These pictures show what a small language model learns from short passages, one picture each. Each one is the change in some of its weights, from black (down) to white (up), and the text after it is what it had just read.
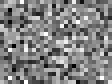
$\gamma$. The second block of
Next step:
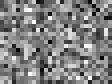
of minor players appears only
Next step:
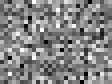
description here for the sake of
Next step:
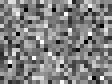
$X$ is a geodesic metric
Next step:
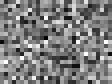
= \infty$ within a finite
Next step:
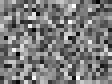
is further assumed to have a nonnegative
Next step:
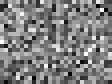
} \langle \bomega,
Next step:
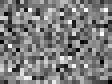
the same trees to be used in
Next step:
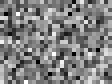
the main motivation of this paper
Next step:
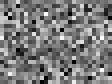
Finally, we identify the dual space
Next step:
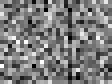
proving that the map is injective.
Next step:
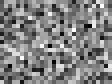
$\neg \text{CH}$
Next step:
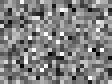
$\lambda_a$ where
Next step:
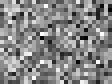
set of roots $\gamma\in
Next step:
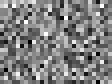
x_{kn})$ are called
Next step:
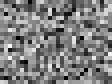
where the $T_i$
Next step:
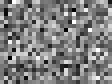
demonstrates a method for obtaining
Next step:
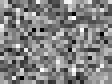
and in fact can be written,
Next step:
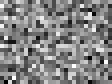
is large and the samples from
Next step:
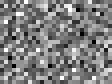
\gtom S')
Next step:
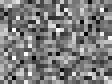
on top of vertical lines in the
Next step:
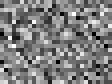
most one of these sets. If
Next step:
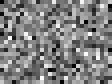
(1.7) Condition
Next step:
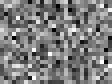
on the branching set. For
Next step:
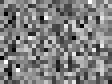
not discuss this notion here.
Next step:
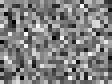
we have \begin{equation}
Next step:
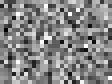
\mbox{ is of form
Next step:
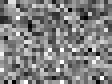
obtained from $\t_k$
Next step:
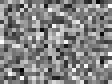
our algorithm can outperform the
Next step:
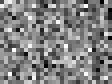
incident edge groups equal to the
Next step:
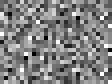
that our scheme admits the discrete maximum
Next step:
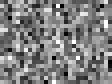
above in $\BBB$,
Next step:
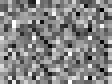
introduce two different notions of complexity of
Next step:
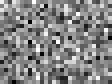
n\geq l)$ for some
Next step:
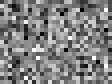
never knew anything
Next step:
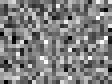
have the same homology. \\ On
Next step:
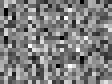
not drifted closer to
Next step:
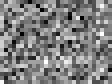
indecomposable of type 1
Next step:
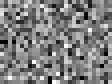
Mapping} Here, we
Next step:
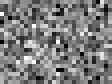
by condition (ii), it follows
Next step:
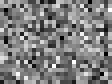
computed in the adjusted proofs
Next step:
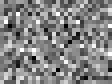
be eliminated by the differential
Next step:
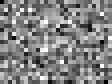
This ends the proof of Lemma
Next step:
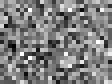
get by Proposition 2.5,
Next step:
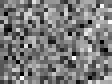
an asymmetric formula with
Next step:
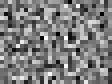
the boundary. Thereby,
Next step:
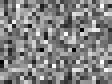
\end{equation*} which
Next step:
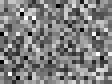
use an argument similar to the one
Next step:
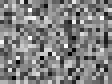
explains the method used to generate
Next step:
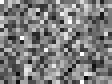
after the removal of an energy
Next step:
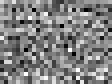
$$ is the functor induced by the
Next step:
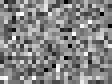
\otimes \nabla f +
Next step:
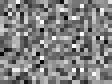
Using this fact, in order to
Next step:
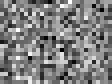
break-up of the invariant
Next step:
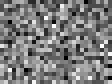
that the algorithm executes
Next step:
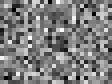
in the two-sphere
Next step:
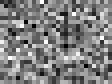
the module $A$ CC
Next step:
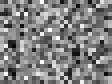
dimension of the moduli space of curves
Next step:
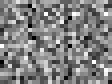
\in \cB. $$ Then
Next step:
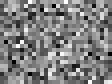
fibrations on K3, torus,
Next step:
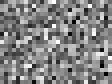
\begin{proof} We introduce
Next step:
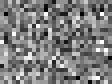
hence they are precisely the 6 double
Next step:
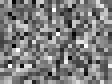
birthday} \maketitle
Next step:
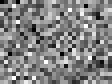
of~$\Delta$ one needs a
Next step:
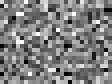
\frakg_1 \supseteq
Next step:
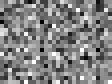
amplitude are slower than
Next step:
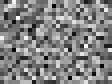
estimate of the study variable y,
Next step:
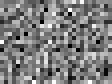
It just remains to be shown that
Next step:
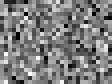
of a 3D material model.
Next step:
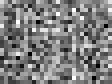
and ASGS in global a
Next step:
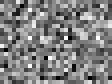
by employing the Young inequality.
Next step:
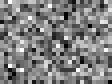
} > 0 $ such that the
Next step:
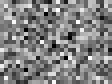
cross-validation method for choosing
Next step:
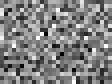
how algorithm would perform for a nonlinear
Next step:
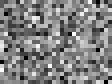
a residual $\sigma$-invariant
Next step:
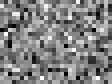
case $\Theta<1$, this
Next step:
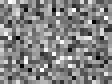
$C_a$. Now consider
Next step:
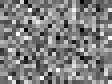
comparing the second moments of the
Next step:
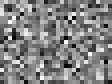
following conclusions holds. \par
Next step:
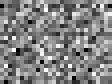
\noindent In the sequel,
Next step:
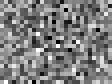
(\ref{17}), one obtains
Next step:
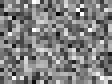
moment estimators for discretely and
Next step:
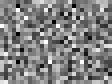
PCA model. Similarly, we
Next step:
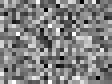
to traditional resizing methods like
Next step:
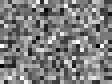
meaning that the total emission
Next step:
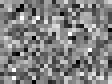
it is right determined by a set
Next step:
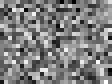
dynamics. Indeed, a population
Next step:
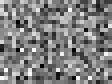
appropriate line bundle $\eta$ on
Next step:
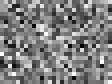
C-I cographs. By
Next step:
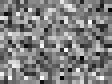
the conditional distributions of the edge variables
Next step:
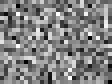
the problem is $26$
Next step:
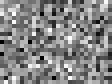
Fano threefold $X$
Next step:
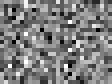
easily defined as follows. Let us
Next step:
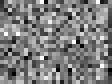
degrees from 2.7 0 center
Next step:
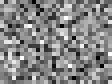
of $v$. Applying Lemma
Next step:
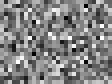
numerical simulations, we similarly introduce
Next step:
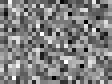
equal to the greatest common
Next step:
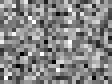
length $i$ unit vector
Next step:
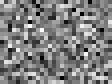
of the polygon on the
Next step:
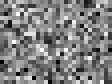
some speculations about them).}
